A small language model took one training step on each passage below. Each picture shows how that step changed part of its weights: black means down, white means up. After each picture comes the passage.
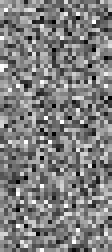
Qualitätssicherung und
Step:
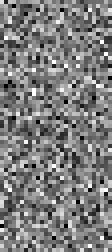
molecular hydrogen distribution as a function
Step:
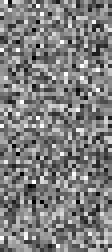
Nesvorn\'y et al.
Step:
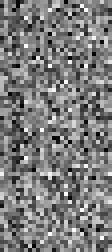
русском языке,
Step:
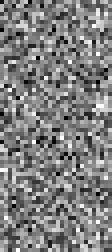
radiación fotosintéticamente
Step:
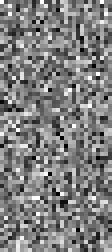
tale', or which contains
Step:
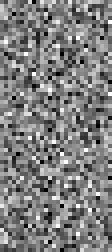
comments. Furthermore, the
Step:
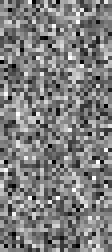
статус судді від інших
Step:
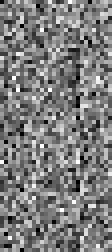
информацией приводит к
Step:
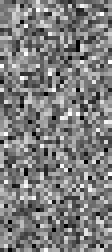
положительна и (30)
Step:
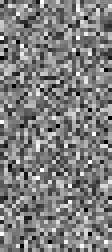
K-Nearest Neighbor
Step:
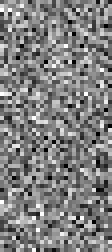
os Jogos Olímpicos”
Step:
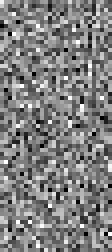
the higher collision energy than at the
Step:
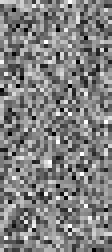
ряд гипотез [3,
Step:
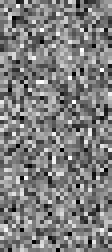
assumption of small relative sliding
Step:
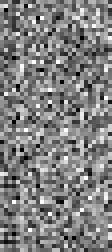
realidades indígenas y
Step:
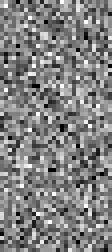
susceptibility of a
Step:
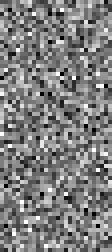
verwachten. In de tweede
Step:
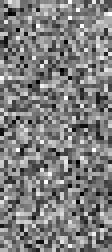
faster, and anti-aligned particles
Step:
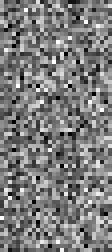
остается открытым
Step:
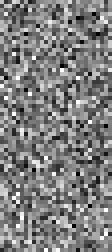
Canada \item Institut
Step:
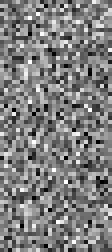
similarity learning, thus
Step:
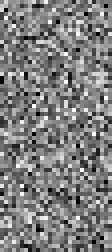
Seminário Internacional da
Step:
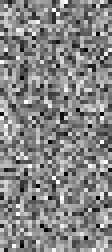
a la cuarta afirmación de
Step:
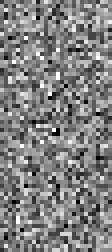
F. Gestion, Alternatives
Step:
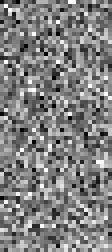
de identidades políticas externas,
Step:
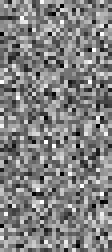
Y axes are $\alpha$ and $\delta$
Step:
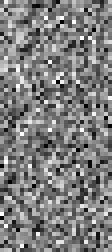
ko je sa kim seo na
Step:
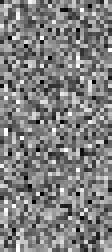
From Claim C1 we recover the
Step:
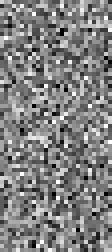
coordinación de esfuerzos para
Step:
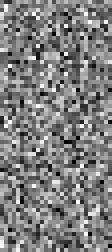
главного содержательного
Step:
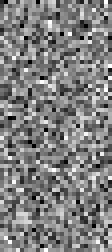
broad incoming quantum light.
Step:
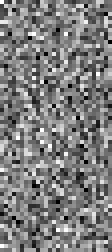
ilkesi, sülalenin
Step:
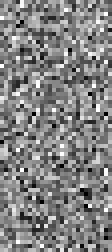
em larga escala a baixo
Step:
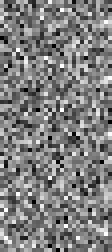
the situation in which impenetrable
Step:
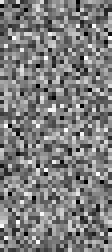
CS coil with Nb3Sn
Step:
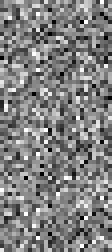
ini ada upaya-upaya
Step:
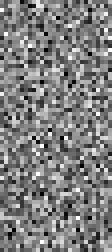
Thus, a $(1-\alpha)$ level
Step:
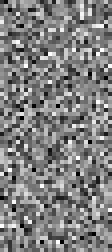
gates and in extended architectures
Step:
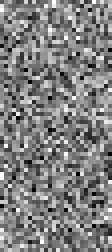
modeled as an homogeneous array,
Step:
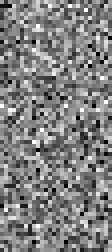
layered probabilistic
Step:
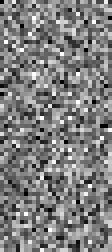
be written as \begin{eqnarray}
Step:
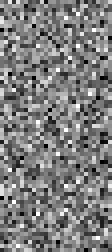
modo compensada por el surgimiento en
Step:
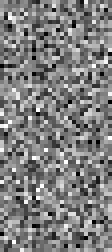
of their course depends on the many
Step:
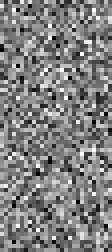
process, with the excitation of two pump
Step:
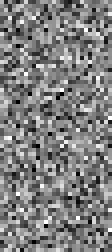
Segments Based on GPS Data*.
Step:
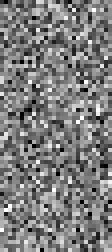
resolved 1--D spectra. We
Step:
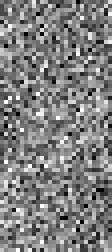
com dimensões conhecidas
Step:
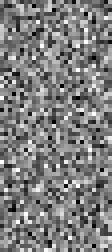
error. The first-order recoil
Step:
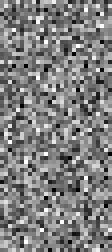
работ подчеркивается
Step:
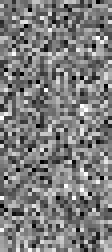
lung abnormalities}, journal =
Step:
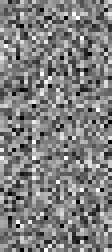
band structures with spin–orbit coupling
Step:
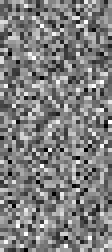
reprocessing the observations and combining
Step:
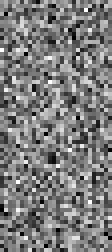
we therefore proceed according to the
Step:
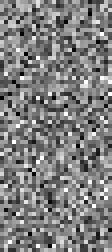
of them change the surroundings. The process
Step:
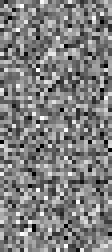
compression, on images. We have
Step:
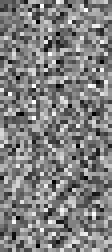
opportunities exist for
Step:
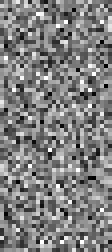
the visual arrangement of potentially
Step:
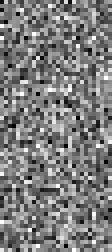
qachon tark etmaydi.
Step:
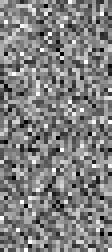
which diffusive two-body
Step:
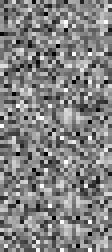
de la Santa Madre Teresa
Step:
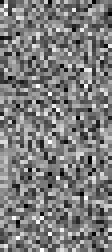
as a function of radial distance from the central
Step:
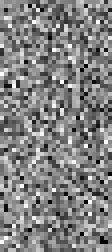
боған олимларнинг
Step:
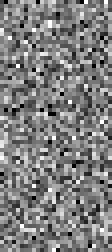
with each other showing a relatively light
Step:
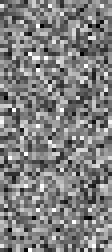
obrazlilik va milliy
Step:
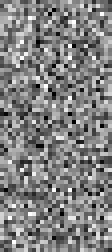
avoid the so-called `domain
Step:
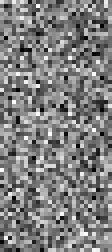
aluno um profissional mais
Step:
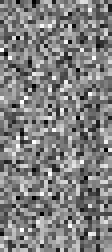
«Раз, Два,
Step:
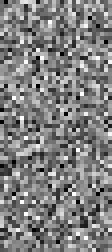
different height (e.g., 10.5
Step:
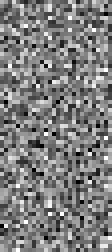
empresa. Autores
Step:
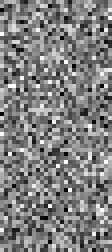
calculations, the static order is treated as
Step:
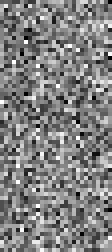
e não apenas como uma expressão
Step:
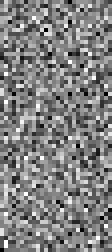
Munich 1979; Edith
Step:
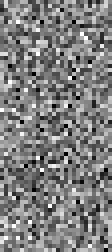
the urgent need for methods capable
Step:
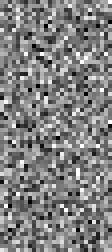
producing Cherenkov radiation
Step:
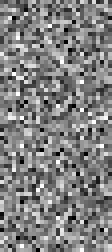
of waveform design, a DFT
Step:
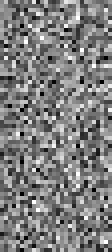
операции в памяти
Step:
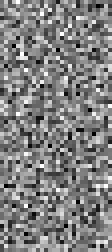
and Nuria Hu\'elamo for
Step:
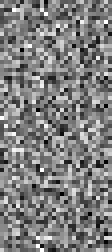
підходів з підготовки
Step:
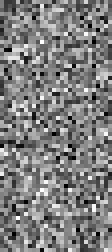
ortiqcha Bi atomlari
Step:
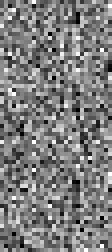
и оборудования и/или
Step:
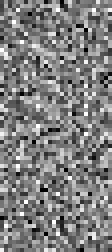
a valence approximation with an improved
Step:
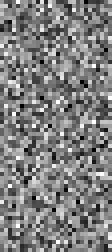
construct model of excited field of a
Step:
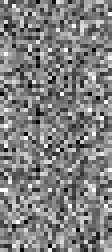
92 memur üzerinde
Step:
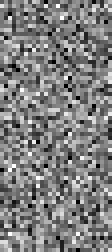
These regions may represent the youngest of
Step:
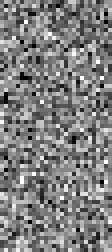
tarjetas de crédito
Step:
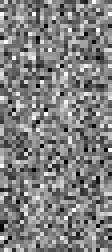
1914-yil Turkiyaning
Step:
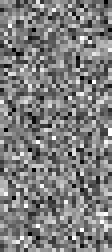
Codului penal al
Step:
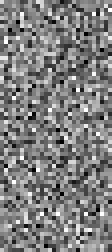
le cheval des autres ongulés
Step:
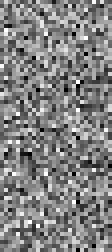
com certeza, possuíam uma
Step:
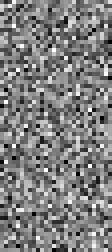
as that developed by C10 is
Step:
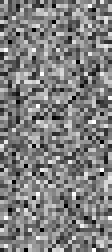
ham jamiyat, ham millat
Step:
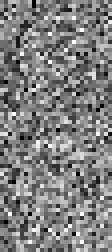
kasbiy faoliyati
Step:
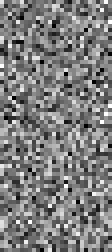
the factorization approach. PQCD results
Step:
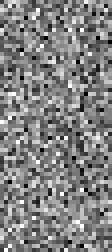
темами: дослідження
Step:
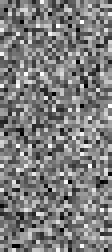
MCFARLANE, J.
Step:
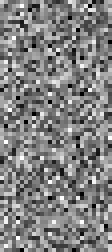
iar apoi a început a
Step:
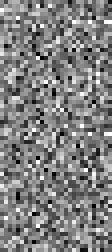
from the medial geniculate
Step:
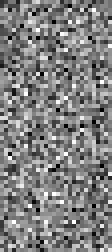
and load or search data in a
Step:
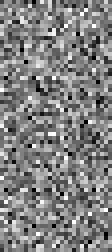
показало, что
